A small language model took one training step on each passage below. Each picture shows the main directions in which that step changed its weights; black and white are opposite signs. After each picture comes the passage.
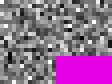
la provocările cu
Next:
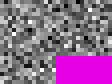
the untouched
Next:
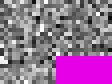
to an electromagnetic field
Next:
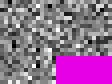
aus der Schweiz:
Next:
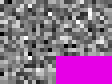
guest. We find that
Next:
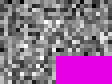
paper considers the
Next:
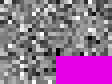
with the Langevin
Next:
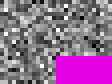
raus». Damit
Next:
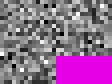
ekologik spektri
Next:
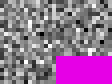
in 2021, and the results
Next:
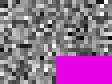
implement a PPE to
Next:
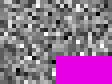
directly related to quantum statistics.
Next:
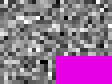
qiladi. Formalizatsiya
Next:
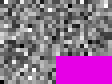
do aplicativo 6.
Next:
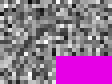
dengan landasan teori
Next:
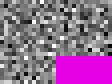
solingan. Asarning
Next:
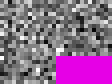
problem that concerns the
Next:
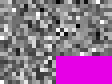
GaS and InSe
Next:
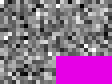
shilliq pardasining
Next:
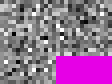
of magnetization is
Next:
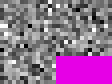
line follows from the first by
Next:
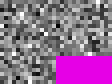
ASK~3 being
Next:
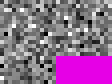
și adevăr,
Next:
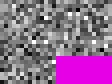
kommunikatsiya jarayonida
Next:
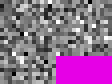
dynamics and the transition energies
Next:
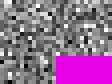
sport Medicine Journal
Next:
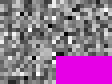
phonon breaks
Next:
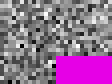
population which has adopted a
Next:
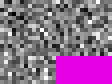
nice interpretation: it
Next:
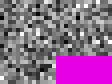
polarimetry of three
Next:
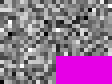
the official sources,
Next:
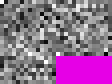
jihatdan qulayligi
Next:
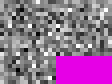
which implies that the perturbation
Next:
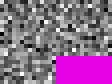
the $\pi N$
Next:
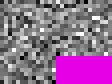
derive explicit Lagrangian solutions
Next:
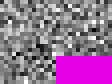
the DOS under the presence
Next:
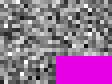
menunjukkan bahwa
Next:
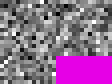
resonator characterisation,
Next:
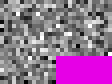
fazendo muitas vezes
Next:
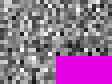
in larger and more representative
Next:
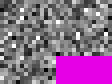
of Genova and the
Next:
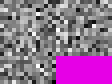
cuprinse între
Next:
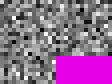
systems over a larger range of
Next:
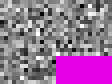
and at the High
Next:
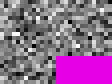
have retraced the
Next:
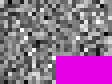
results in a class of
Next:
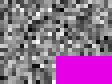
commitment of the
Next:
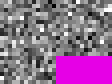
first two generations suffer
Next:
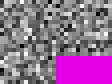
motor. In fact at
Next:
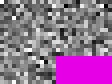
uyg'oq nazar bilan
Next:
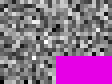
variation of the sliding
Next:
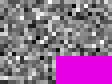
указывают на
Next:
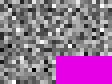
biri bo'lgan
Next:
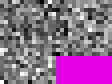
where they input the measured
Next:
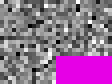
encuentra constituida
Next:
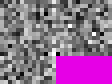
seconda parte ci si
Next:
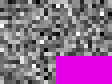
maintains the same value
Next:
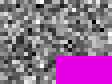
kegiatan yang
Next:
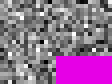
linear density fields constructed from
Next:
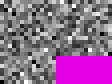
filter (proposal
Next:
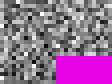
the electric one, therefore,
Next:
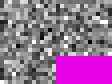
alternatively the same four sets
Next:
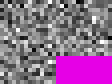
a central and well studied
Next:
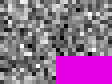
the probability that a short
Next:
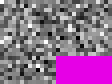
de datos personales
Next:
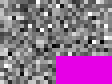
obtained values of $\mathcal
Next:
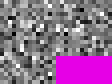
by antenna, separately
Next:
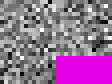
wave, with a frequency of
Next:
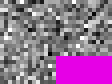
tangential aspects of
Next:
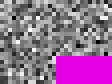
radiative efficiencies
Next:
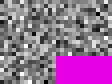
from the warehouse
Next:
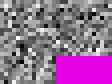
publication)]. –
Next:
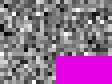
is made by a small number
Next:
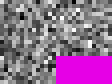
бути сформовані
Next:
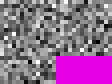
tashqi va ichki
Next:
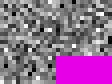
й той самої
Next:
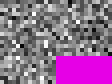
code, prompts,
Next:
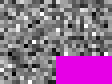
o cumprimento desses
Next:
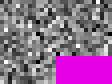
when $k$ is
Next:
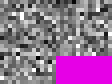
seus alunos, partindo para
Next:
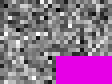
and magnitudes normally distributed
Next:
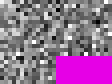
strong bulk and interface
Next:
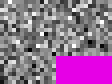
feature present in the simulation for
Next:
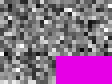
the corresponding histogram for
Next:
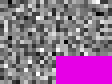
anatomical studies in
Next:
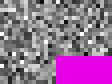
the Avogadro
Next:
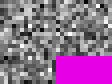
local three-velocity
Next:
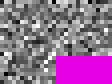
\end{figure} For
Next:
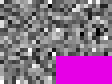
connection with the production and
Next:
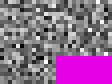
avtomatlashtirish va
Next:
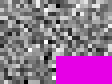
compare this strategy with the
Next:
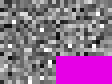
\be \kappa =
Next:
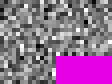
11 and are summarized in
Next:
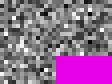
layers prepared using different
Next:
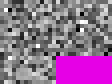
(Горовиц и
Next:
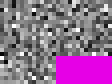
worden gesteld,
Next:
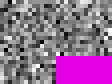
method of the Extensive
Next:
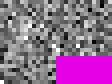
by adapting the shape of
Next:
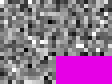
Second, we merged
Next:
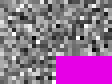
модульная система
